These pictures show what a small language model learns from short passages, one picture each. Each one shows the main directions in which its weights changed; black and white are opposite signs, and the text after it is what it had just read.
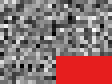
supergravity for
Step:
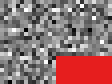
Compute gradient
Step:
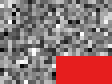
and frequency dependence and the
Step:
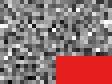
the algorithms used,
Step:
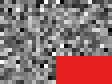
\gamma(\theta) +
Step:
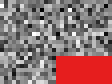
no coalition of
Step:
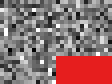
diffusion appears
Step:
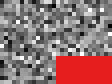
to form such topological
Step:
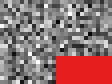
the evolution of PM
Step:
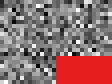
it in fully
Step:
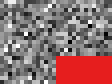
work and prior
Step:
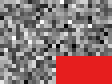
predicted by lattice
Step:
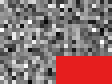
our physical states are
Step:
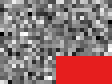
To simulate the effect of
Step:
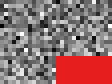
of 3-player
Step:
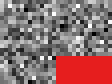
shoulders or
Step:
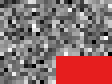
data available. For
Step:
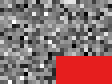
conditions, the perturbed
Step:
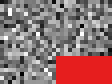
resolution). This shows
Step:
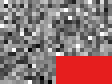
function of initial density of
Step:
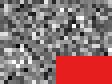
sample. The sample was
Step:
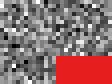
it. For electricity
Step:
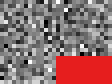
$n$. A complete
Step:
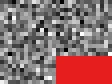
mechanism of the
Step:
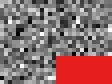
amounts to the
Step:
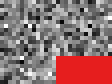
= {ACR
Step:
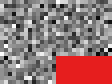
of at least 10
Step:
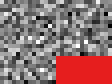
for each Down Layer
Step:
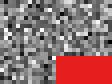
compressible flow problems
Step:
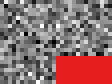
further work on the more general
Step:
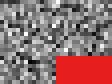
spin structure. In particular,
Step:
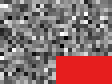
The numerical calculation of
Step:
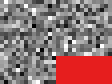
to explain its narrow
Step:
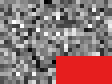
summarized in Figure
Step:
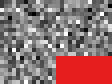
and marked (red
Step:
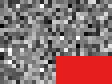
construction. In the
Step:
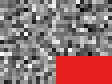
gradient based energy
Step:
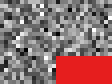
The microscopic
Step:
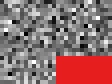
system temperature has been controlled
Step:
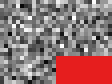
fraction.~For most
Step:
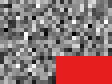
horizon temperature.
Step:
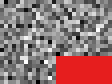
due to the deterministic
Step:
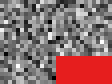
means that we have no
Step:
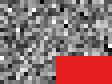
corresponding gauge boson
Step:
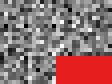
P., Hart J.,
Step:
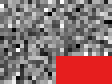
can be written
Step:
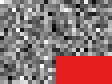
are expected to have a
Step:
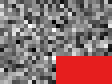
of energy, \[
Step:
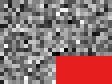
the overlap of its
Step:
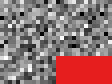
by properly choosing
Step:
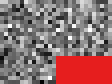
cat states'' in the
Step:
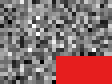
the G.P.
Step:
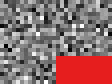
the discrete system in
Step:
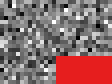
blob which is then
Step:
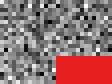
which embrace the
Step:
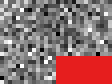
is suppressed in the
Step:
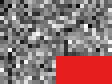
and subhalos below
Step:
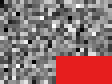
difficult to model and
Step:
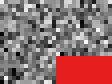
information that can be obtained from
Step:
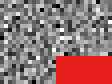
submission of the present
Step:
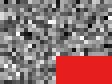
proposed a jet interaction
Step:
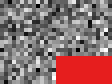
composition than the
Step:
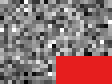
obtained mass-radius
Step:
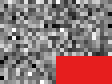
this hybrid reality
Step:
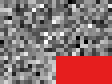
DFT calculations for
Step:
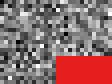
two extremes,
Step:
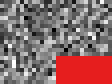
Two dimensional models have
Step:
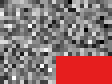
40, which is
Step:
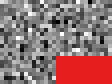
obtained. The scaling
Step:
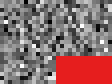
this means that the
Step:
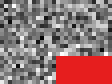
of the fit. We
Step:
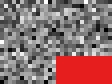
representing a different
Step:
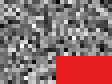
in the network. This problem
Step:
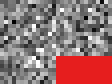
describe in detail a
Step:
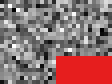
sensors through a
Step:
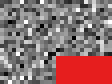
processing to the offline
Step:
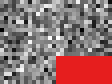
\newblock Black
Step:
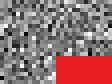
is lower than the total energy
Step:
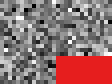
Huang, and
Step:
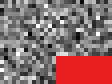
Bose mixture,
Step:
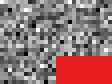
most valuable for general
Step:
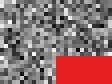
used to convey
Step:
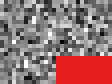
cut through the cluster and
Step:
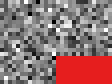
Kodama vector
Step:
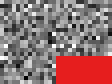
two is 0. In this
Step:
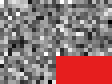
same representation could be
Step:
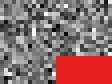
} \abst{ The
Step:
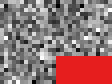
could work as well as those
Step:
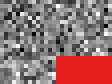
The other conditions imply that
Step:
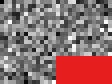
\end{figure} In
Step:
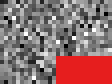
a general convex
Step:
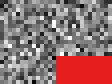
expected to operate at an
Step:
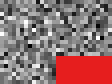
$\gamma$ (see
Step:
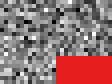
systems which are consistent with
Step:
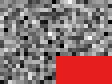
interplay between the
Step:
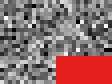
de, fr,
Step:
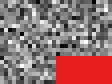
material dense
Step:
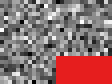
In this point, using the
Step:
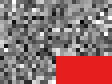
Burley, is
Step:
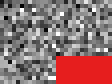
robust confidence
